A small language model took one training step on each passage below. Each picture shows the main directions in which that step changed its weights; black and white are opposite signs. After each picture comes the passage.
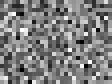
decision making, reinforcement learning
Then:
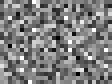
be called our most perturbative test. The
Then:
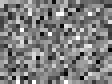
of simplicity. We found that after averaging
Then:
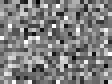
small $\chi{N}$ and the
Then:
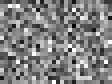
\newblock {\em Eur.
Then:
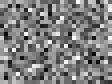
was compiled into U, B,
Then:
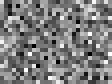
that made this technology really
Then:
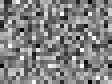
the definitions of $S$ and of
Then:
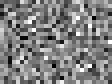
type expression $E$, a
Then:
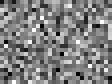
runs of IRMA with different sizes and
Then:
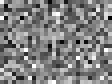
is however used this way only for
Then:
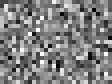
of CFT data. This allows us to
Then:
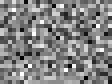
log-linear plot can be used to
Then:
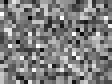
larger the latent heat. The
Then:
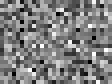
description of this experiment additionally would enable
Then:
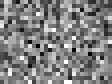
the difference between the wave vectors of the
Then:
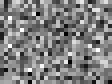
the inequalities (\ref{eq
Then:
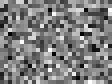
on DKS breathing
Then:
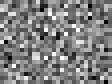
proof for unique class satisfying the
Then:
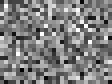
is determined by the dispersion relation. The
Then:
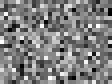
with the present state of affairs
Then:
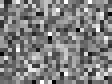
the disk on the precession of
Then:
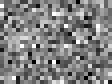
such as tumors,
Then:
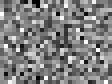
roughly corresponds to the energy needed to
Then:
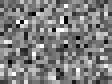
Boltzmann factor}
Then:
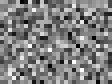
case, however, this option would
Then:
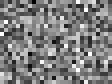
N and O column densities. The first
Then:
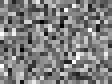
pulsing strategy and duty
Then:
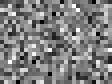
Casimir forces was found.
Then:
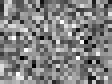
a string-Carroll background,
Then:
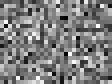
and WEC are simultaneously valid. For
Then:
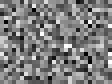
category. By contrast, if all models
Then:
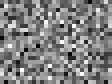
to give the explicit form of their
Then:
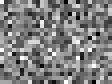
supposed to hold in this case.
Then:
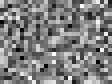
respectively. (b) A list of
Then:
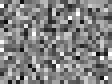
hinges on high-fidelity
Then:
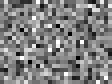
algebra are labeled by primary states which
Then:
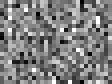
o} \frac{2 \Gamma
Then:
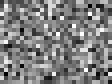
is a square of the pathwise derivative
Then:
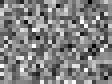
in Case D are not determined by
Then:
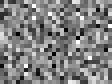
, \end{equation} where
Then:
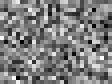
two types of regions, the vertices
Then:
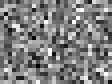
with distribution $P$, then
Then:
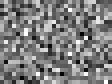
effective pressure diverges as cosmic time approaches
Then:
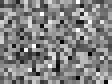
signal and interference, whenever it
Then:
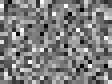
a material, reflecting energy absorption.
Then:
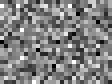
{van Ommen,
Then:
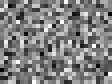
related to the vehicle which is defined in
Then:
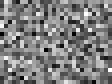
the output current-voltage characteristics
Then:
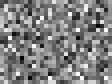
of a pencil situated
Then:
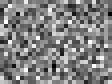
ODG, leveraging natural
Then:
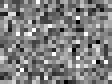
computer science (e.g., thermodynamic
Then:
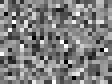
estate -- house leasing --
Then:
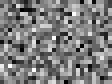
stat() to query file
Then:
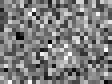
signal). This noisy signal can
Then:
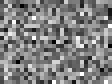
Q2D phase is due to the
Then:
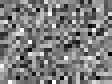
Wai Sum Wong\\ on
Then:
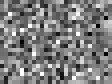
different cells in the density grid which
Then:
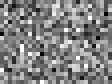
tutorial papers and online
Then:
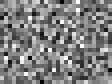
As discussed in the previous section, a
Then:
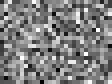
not really learnable which makes the
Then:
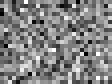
nearest neighbors. The maximum value of
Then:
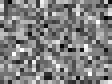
a computational framework based on the theoretical model
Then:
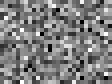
gain from component programming. To support our
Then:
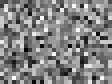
of data to exhaustively
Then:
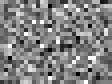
omitted and the dimensionless distribution function
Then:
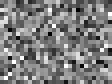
on it." Low-CT
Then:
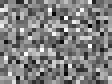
on the other hand, show remarkably
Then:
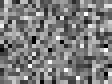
the combinations with packet loss) were
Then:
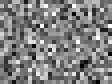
increasingly underpin technologies in
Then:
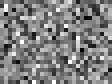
for the $SU(2)$
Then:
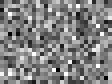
those of a Si substrate over a broad
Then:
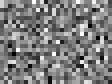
Captions for Deaf and
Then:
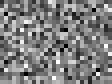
or accelerators for single convolution types.
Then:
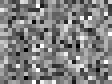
spectral lines can reach ~5\%.
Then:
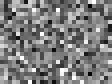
input for the photometric methods. The training
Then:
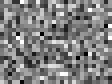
low energys. This
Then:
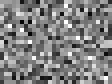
Such difference might be common and even fundamental
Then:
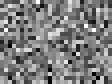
Equality and inequality are denoted
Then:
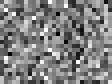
hops along the shortest path tree
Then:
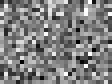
is true because in these wings of
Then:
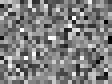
quantity $v$ obtained from
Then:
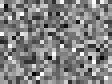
by a macroscopic ensemble of hydrogen
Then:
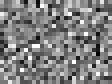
first local minimum is vanished.
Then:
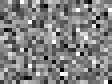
treats all the valence electrons and
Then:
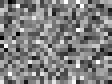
$ while (\ref{third})
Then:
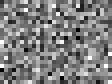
may cause critical radiation losses and even
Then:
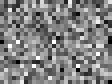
\lambda \! \left(r
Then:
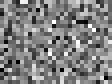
wide dynamic range of sensor currents and the
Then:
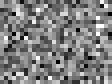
Observatory, Mail Stop
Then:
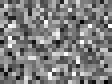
topographic surface located in gravity field
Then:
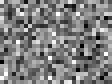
The former tagging system is described in
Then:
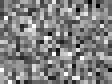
but generalizes to long-form
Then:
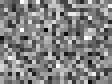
difference between the low and high energy ion
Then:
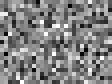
adiabatic mean free path with respect to the
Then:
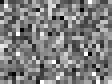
is performed. One can expect that further
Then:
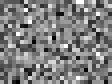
TeV machine, and it will
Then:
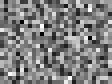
massive bodies. In contrast to
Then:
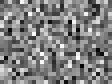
this paper we continue this study,
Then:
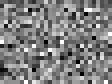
and evolution trajectory in the same flow
